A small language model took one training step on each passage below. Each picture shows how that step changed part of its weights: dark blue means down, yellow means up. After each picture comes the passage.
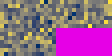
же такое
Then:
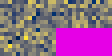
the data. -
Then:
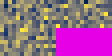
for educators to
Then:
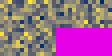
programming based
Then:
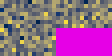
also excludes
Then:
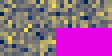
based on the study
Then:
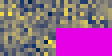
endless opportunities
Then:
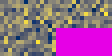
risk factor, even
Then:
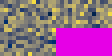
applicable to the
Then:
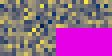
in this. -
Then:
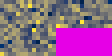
never move
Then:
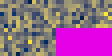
are actually related
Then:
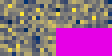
into eleven
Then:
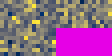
most of all –
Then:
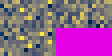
Ch. S.
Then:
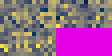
tego samego
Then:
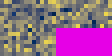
examining the problems
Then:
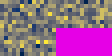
framework, as shown
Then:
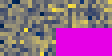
our study presents
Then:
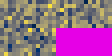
support the creation
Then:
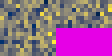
III and
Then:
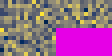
in special
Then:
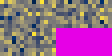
and decreased
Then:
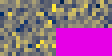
tanda centang
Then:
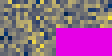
the services of
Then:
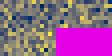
verse is its
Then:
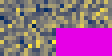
as "living
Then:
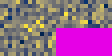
saqlash va
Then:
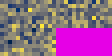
the temporal
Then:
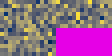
its complement
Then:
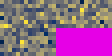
or broad
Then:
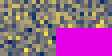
many authors
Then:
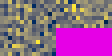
*Journal of
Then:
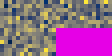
for this research
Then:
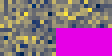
been reported by many
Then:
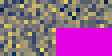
broth of
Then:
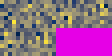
su vez,
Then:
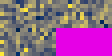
we do. The
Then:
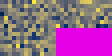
to favor
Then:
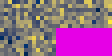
the field of the
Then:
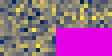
kan de
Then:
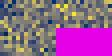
Item 2
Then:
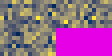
der Kinder
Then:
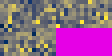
Some characters
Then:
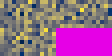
a site's
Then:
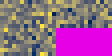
к чату
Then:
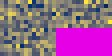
to their useful
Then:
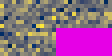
Others 0
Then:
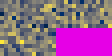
with multiple
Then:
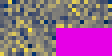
The latter
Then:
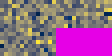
patients using an open
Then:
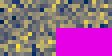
taught biology
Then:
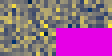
experience with
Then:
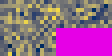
languages. The
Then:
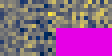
as well. The
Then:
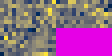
features of education system
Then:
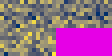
va ijodiy
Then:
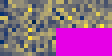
1) sistema
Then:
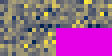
has a unique
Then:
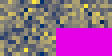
era de
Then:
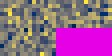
could be more
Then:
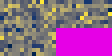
teachers is
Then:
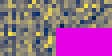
studies. To
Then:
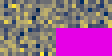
contact with the
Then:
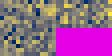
width, and
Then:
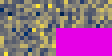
Academy of
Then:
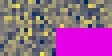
all can be
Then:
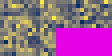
project. Its
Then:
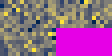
however, is
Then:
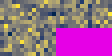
la figure
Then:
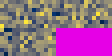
e egressos
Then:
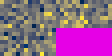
be taken to
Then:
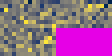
model 4 model =
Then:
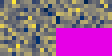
into account its
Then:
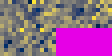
well established
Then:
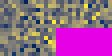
an opportunity to
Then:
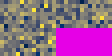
et topographique
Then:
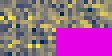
current partner)
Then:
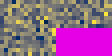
time, the
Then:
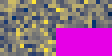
i suoi
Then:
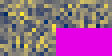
da floresta
